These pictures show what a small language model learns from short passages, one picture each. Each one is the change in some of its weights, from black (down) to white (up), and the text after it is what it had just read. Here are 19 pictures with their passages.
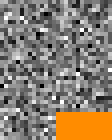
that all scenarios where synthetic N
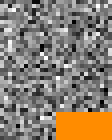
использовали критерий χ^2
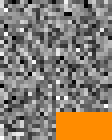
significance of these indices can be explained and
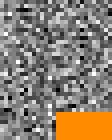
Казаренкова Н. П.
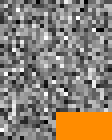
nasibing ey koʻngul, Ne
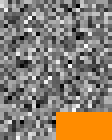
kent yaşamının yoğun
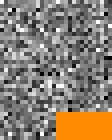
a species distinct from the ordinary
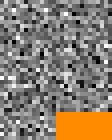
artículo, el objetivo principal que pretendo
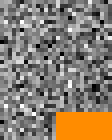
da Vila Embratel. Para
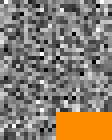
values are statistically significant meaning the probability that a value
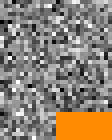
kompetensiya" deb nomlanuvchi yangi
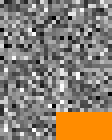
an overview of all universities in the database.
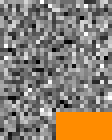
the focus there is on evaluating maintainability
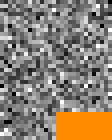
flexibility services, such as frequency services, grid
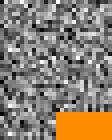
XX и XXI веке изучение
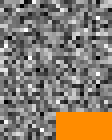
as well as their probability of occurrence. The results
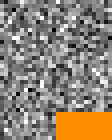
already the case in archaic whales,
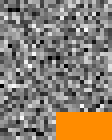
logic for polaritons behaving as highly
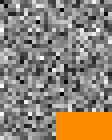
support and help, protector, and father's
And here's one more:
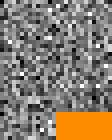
und durch den größten
